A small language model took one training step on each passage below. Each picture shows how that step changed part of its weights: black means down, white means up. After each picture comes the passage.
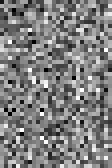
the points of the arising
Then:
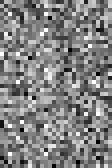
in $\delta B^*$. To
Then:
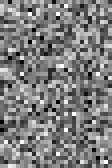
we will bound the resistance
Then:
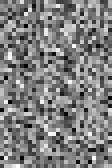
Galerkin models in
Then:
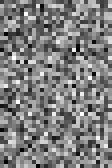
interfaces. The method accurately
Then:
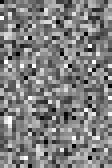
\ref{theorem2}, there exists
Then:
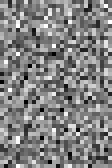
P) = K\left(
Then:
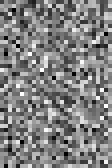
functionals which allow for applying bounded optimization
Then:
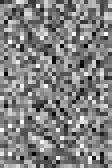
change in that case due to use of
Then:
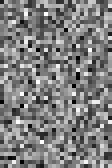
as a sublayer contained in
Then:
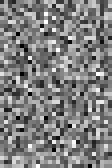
$r+t$ items
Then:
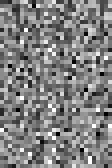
n \cdot \omega$, defined on
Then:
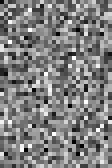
be the span of a polynomial
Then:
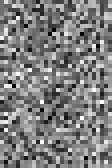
and only if $p$
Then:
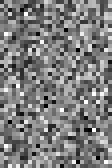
works in the following way:
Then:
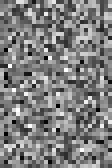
tracts} Table
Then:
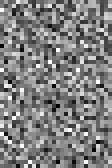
number of points in the grid, will
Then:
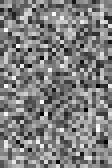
Therefore since $P$ is simple and
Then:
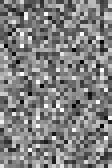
to 1 on a long enough
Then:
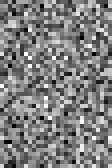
samples. The model was
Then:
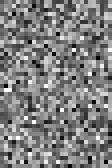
category $D^b \coh
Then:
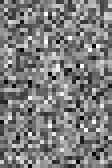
not taut, so the above argument
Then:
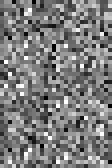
An important reference for our
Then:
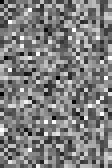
be a normal projective variety of dimension
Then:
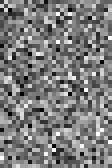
We denote this common dimension by
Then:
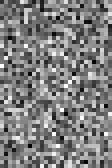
interested in the particular case of
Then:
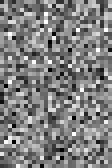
$w$ has mean zero, \[
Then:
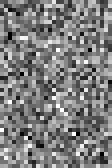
plants with infinitely many
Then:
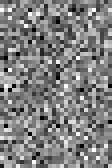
we shall compute explicitly the index of
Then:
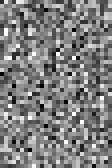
for even $l$ and
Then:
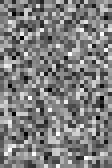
even function, for all $x
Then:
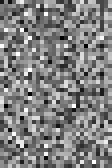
service starts. If no
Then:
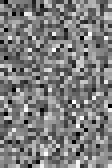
theory of the calculus of
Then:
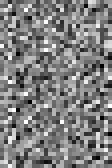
\bfS \bfG
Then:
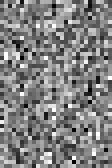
U \to V$ which is a
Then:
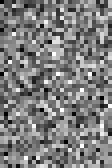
these operators are lifted to this
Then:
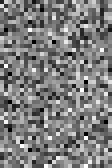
they are arithmetic means of
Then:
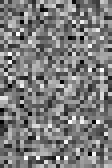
advisable to consider the properties
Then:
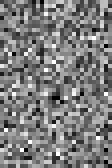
instances of a genuine
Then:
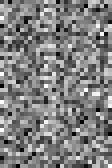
\in \mathbb R^n \
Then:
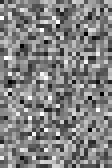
\label{el} Let
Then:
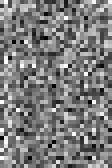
volume form if and only if there exists
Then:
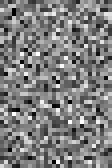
least one tensor $\mathcal{U}
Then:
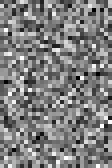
values and a pre-specified
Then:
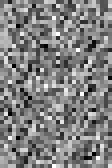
\fcir f:0
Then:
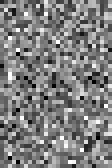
point we may state \cite[Theorem
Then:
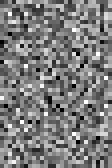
of $\bar{g}$ and
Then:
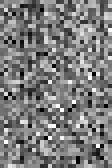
construction below in this section corresponds to a
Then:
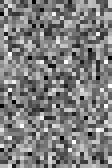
This filtration is obviously
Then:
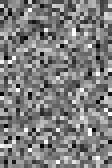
It leads them to introduce a generalization
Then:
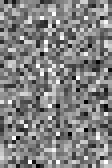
$f \colon \NN
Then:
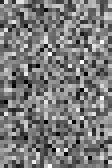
for the totally asymmetric
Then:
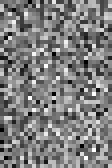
into 3 parts}, the second equation in
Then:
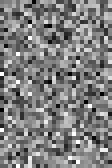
A von Neumann algebra is
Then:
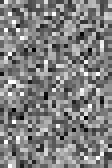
that for any bounded measurable
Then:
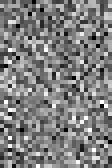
we consider the asymptotic overshoot
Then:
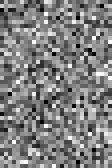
the basic continuum-mechanical
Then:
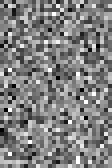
still denote the zero section of
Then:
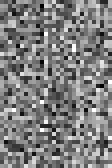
sample snakes and
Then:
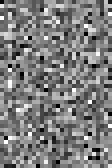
\ref{section4} without the
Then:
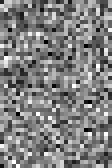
subsolution of $(P_{\lambda})$
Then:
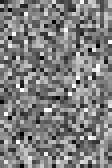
handled. We are left with the
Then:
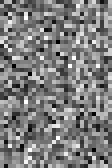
subproblems seem to be very
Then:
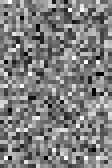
and define in-betweenness
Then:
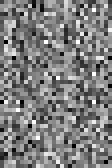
direct factors in the classical
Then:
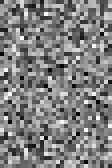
about higher order $(\tau ,\sigma
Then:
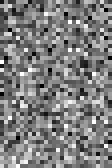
the above expression have distinct homogeneity
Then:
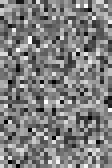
Ngai}, \newblock
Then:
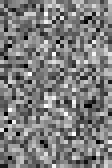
physical model where
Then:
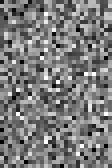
the functions $g_i$ are
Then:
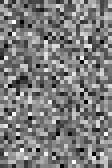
with $\lambda$ as its regularization
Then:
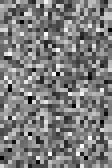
process and the community started
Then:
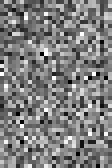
to these surfaces, which is the same
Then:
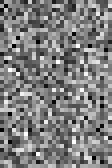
It is isomorphic to a cone in
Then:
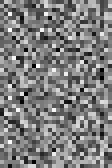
in some sense, for example, direction
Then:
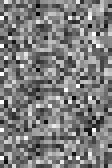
% % theorems % % section 1
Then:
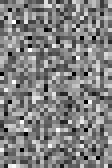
where $\Phi$ denotes the quantile
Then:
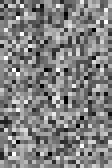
area and available
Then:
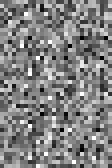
state space on LDO
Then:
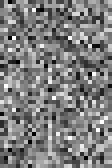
exists so that the inequality $$
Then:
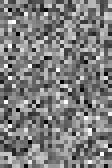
so a different approach may be needed to
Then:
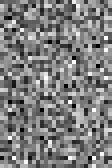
mapping cones and cylinders
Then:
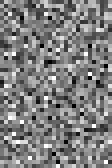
in some tensor power $V^{\otimes
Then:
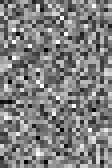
shall employ the usual summation
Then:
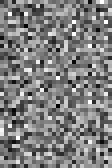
of vertices alternating between
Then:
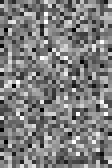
$G$ are used in the
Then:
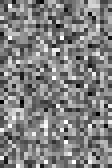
{S}eifert surfaces in
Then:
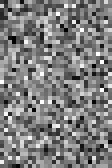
order differential equations. To do this,
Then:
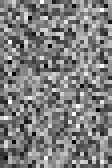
in S. As S is the side
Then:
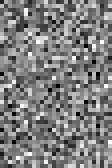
as usual, $*$ denotes
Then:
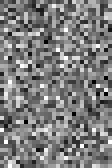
is self-adjoint and bounded,
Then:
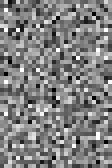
i\leq n$ and
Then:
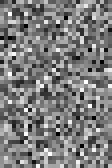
of the abelian groups previously constructed,
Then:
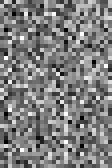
below were calculated using Proposition
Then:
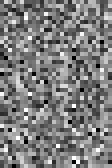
to be recovered through
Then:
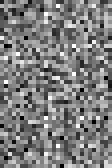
the Cartan matrix and \[
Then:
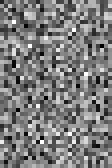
any prime $p>5$ we
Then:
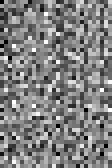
the unanimous parameter
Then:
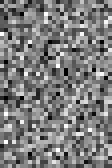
the superscripts to indicate that
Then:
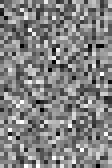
$\langle vs, \psi
